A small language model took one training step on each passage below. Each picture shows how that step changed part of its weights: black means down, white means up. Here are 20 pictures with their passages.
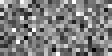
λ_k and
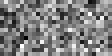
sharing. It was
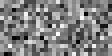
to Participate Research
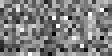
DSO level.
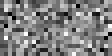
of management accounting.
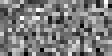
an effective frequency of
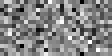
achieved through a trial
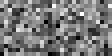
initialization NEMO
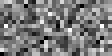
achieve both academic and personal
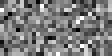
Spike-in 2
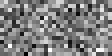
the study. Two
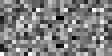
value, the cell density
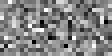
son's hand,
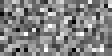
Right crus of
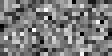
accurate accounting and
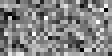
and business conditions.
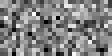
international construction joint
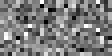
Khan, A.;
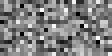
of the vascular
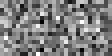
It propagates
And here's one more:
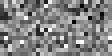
is readily obtained from
